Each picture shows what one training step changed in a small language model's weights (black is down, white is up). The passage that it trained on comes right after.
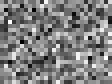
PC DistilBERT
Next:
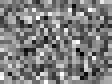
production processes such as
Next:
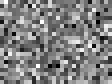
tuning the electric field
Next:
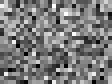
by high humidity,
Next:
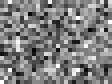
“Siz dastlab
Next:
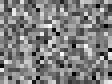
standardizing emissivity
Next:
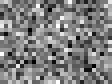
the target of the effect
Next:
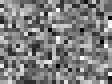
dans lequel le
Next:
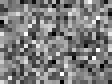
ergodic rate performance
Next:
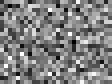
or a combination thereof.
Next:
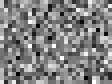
matematika fanlari
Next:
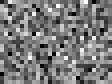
boundary conditions admit as
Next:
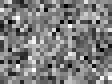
and Childhood Illness
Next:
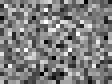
N_{xy} is the total
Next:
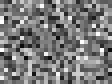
AI takes a role
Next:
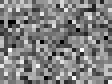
Comportamental na
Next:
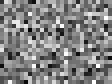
\end{aligned}$$ which
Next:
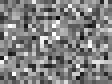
a value of $\Sigma_{\rm
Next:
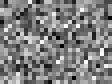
in the synthesis of
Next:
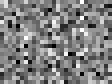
Hyaluronic Acid
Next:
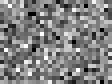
Krepl, M.;
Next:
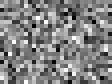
International Journal of
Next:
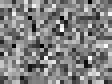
of each phoneme as
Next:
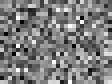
temperature may be obtained by taking
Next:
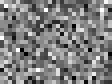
do modelo de plan de
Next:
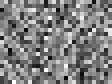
compared with the case of without
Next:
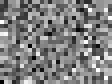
Ready’ status
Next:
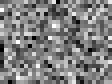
of doing it, but one of
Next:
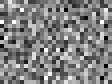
realistically, and
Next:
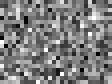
see how they behave as a
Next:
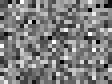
0% italiani non
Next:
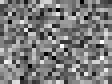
shows great potential for the
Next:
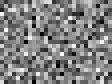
in a galaxy depends on
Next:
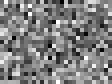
o'rniga AI
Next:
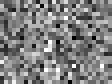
parts of the world,
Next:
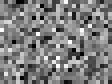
updated accumulation functions
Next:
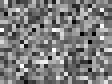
a detailed derivation
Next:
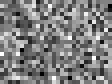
could find the solutions in the
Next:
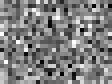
physical implementations of
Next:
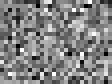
features of users in both
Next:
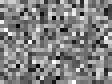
the inclusion of more
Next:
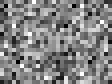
chains $nc$ with more
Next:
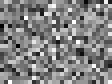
study is that the results may
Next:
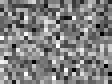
affected how they learned
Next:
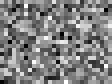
with alcohol³. We
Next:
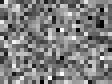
transverse magnetization
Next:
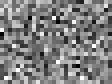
Medical College,
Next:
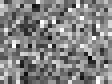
with RANSAC
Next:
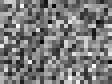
ilmiy asoslarga
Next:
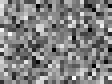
For ASKAP and
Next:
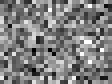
computer can either
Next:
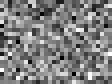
mult de condiția
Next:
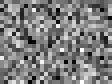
грибков, так
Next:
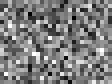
inference [6]. To
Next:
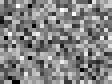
comprises a bifid
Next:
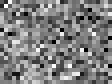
dispersion space for which
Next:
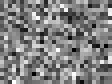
pode estar associada a
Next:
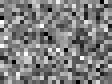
as a free parameter with
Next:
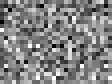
to the other modes. This part
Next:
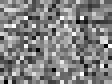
altitude of 400
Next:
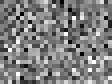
amaliy yordam
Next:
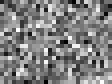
buloq —
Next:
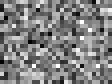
relationship to each other and
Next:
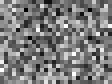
motion SALI does not
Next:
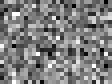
Examination of the
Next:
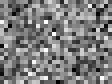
Creating an instance
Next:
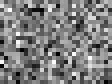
case of $Q=1$, this
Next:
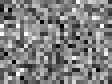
personal mentor
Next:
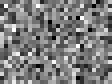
measurements resemble those of
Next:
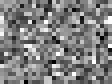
bo‘rtishi hamda
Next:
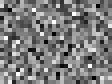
**Movie S2.
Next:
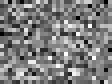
qismi yaxshi
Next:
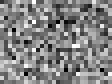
pajak bumi dan
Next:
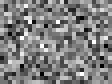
was adopted. All
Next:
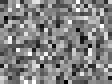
quantity within curly
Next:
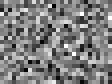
windows in third
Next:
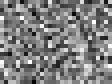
colonia de *S.
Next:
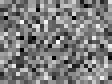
between the two works that
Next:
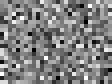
kabyle contre
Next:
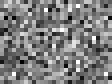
young people are
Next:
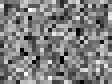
configuration with a
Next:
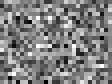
de las cuales se
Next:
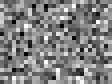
wage inequality //
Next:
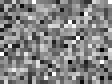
motor under rotor
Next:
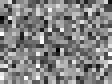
of the multipoles are
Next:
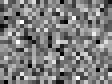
к которым
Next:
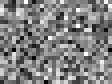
beans flour, enriched
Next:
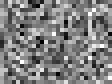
Funeral Hall in
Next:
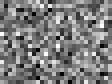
\right)$ represents the
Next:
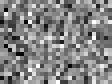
emission. For the core
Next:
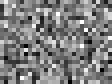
energy densities of the same order
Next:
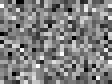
the Supplemental
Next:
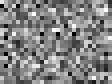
– Monitoramento
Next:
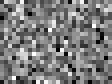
continuação, sem
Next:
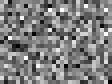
gevolg daarvan
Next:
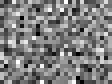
reconstruction quality.
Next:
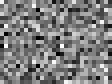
the likelihood at these
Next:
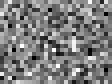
“Siz nima
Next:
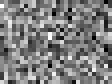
$k$ of the wires
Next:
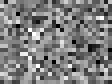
the HHMM to detect
